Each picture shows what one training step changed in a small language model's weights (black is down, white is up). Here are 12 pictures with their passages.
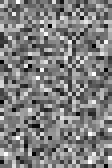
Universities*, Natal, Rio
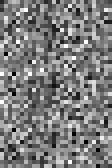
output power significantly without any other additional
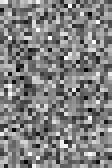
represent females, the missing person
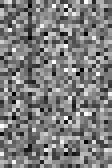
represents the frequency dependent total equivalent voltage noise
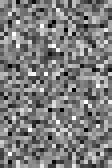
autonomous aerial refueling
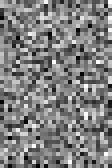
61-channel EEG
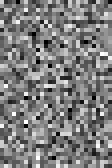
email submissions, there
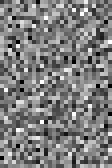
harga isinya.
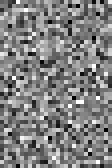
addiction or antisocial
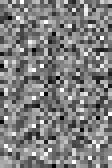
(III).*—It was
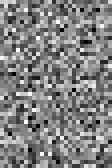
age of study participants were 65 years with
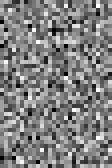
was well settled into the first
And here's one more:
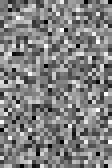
worthwhile to notice that
